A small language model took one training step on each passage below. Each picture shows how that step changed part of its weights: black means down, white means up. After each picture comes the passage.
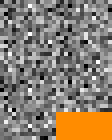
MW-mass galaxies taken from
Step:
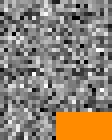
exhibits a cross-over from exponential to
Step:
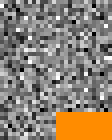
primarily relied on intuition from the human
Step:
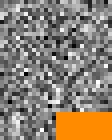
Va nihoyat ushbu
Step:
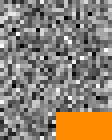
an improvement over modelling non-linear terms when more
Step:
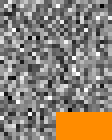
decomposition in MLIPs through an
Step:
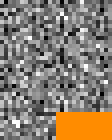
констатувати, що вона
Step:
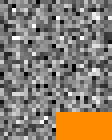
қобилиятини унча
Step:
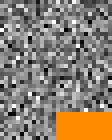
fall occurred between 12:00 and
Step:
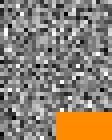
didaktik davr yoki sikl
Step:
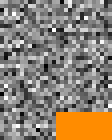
androgênica, fundamentando a importância
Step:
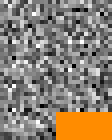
accelerator components. INTRODUCTION
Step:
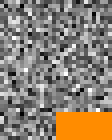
respectively. Both anomalies originate from
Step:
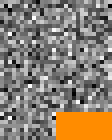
these challenges. This study provides actionable
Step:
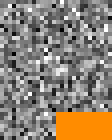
as a standard stage across various disciplines in
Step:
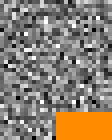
distinct neurological outcome of
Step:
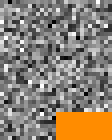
the number of conducting channels in the lead. On
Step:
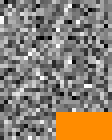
of CORBA protection system is defined. We
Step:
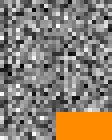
ham muhimdir, bu barcha
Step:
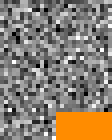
национальных списков
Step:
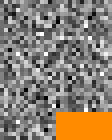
“total strength” of a note can now be
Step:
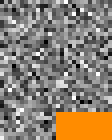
Evacuation to the nearest
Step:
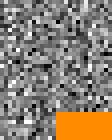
simulation was conducted to simulate the prototype of
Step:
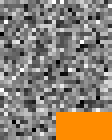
Any help would~be~great.
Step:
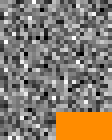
відповідальність за
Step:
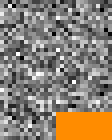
тавсифланиши мумкин.
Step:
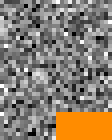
photons. A key element of these experiments \cite%
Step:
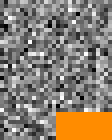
results of each analysis performed are discussed as follows;
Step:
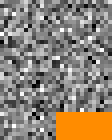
to the public. But the target audience
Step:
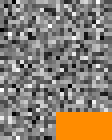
respectively. \color{black}The realized
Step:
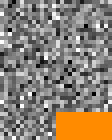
el tercer dibujo es más
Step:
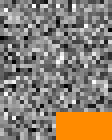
- Ikenga, V. U.,
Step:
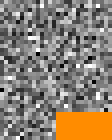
must first reach the point whence the
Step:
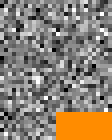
form can be recovered by replacing
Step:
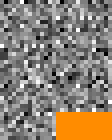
абсорбуючих шуми
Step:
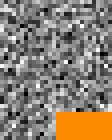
with skin and pull please that increase during
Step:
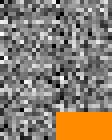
bu hamkorlik faoliyatida
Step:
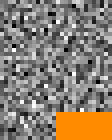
to placing the implants at their designated
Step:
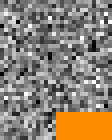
for this is provided by a simple fact that information on the
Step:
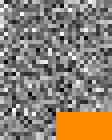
gluons and quarks. See
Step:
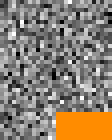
analyzing disposal mechanisms in specific
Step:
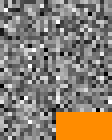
a course video file occupies about
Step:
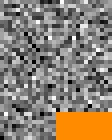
is either sparse or low-rank,
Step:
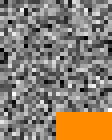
(Figure 4). GL-Shortening and
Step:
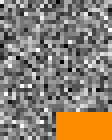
2-$\mu$m polystyrene
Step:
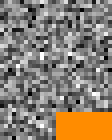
with a closed loop going several times around
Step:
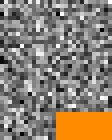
mumkinligi asoslandi. Ushbu
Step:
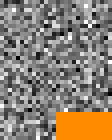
more varied perceptions among respondents. The
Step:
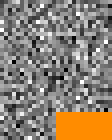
meio externo para o meio inter-
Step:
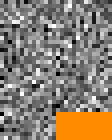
determine the composition of the focal
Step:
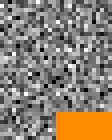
increased visceral adiposity and
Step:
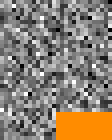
de Exposição Agropecuária
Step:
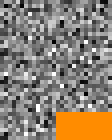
участников Содружества
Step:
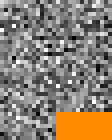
INTRODUCTION As industries
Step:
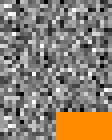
по итогам 2020 года достигла
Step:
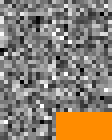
above mentioned hypothesis. A similar
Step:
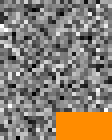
R.~Venugopalan, \newblock
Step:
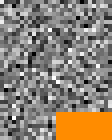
document. 3 Terms Exposure
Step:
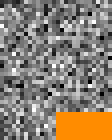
and minimum finite feature size constraints, and their associated
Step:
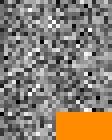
\mathbb{M}\backslash \cup
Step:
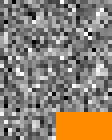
decay is bigger than that of
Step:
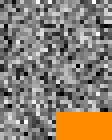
providers, namely that service providers must ensure
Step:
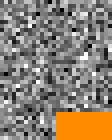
Methods The energy harvester device described in
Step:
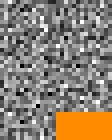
Проект пам’ятника
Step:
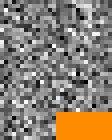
series entitled “[Exiled:
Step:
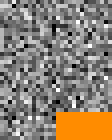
adaptações para manter-se relevante
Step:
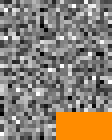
polity legal code derived from
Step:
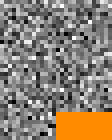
tends to dominate the mean-squared
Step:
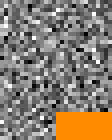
Section 2 presents the proposed DSTC signal model and
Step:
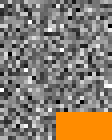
tushgan murojaat vakolatli
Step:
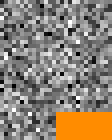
talablariga moslashtirish zarur.
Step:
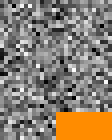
painel não penalizado, ou seja,
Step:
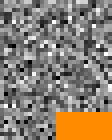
\hypersetup{ colorlinks =
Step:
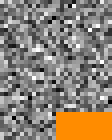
mumkin va bu inson huquqlarini
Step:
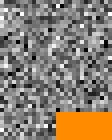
van pag. 41. Bij de
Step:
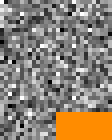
quarks and anti-quarks. This
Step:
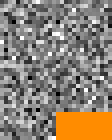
those in old open and globular clusters.
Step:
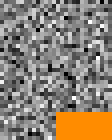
model describes the systems in which the impurity spin
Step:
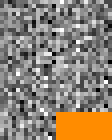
En una lectura de conjunto,
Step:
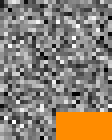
instrumento tem como objetivo
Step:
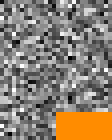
reflexionamos sobre la aparición de
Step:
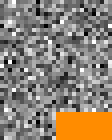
appeared naturally because it is an
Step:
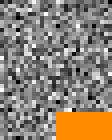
$M_{D_k}$ for simplicity,
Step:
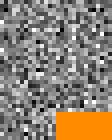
на которой написано
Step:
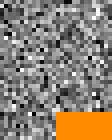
nach dem Leistungsprinzip
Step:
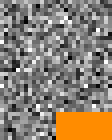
the required signal for updating at the APs
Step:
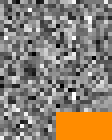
have shown thirty times more oxidative
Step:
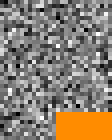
O'Leary and Harker [12]
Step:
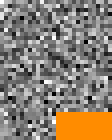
binding cooperativity), here a region of
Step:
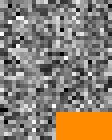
Sé. As crianças são de
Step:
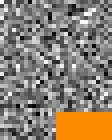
in the ir spectra of such complexes. The
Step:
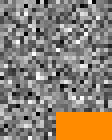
$\mathcal{E}_J$ determined via
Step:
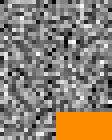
find that a spectral index of $\beta \simeq
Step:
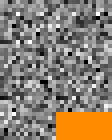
velocity of \hvs\ derived from our
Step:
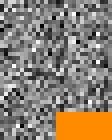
разным аудиториям,
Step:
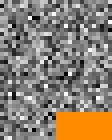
to ATD rings centered on zero momentum
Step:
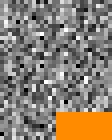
infected machine), the resulting graph structure is a
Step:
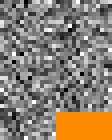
korxonalar moliyaviy
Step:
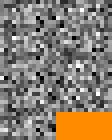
зависит от степени
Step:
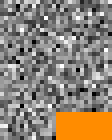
$\mathrm{CO_2}$ clouds
